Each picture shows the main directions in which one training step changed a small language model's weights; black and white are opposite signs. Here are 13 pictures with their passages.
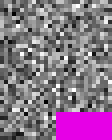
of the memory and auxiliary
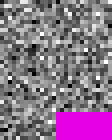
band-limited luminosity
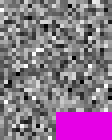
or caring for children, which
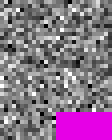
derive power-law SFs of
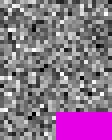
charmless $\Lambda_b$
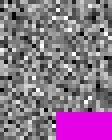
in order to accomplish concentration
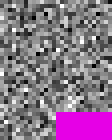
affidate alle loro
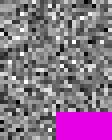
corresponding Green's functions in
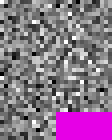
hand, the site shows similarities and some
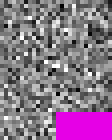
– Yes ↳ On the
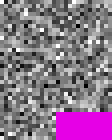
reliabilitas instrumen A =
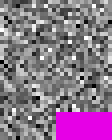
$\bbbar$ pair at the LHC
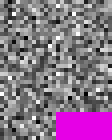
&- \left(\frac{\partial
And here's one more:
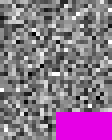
African cities. This study
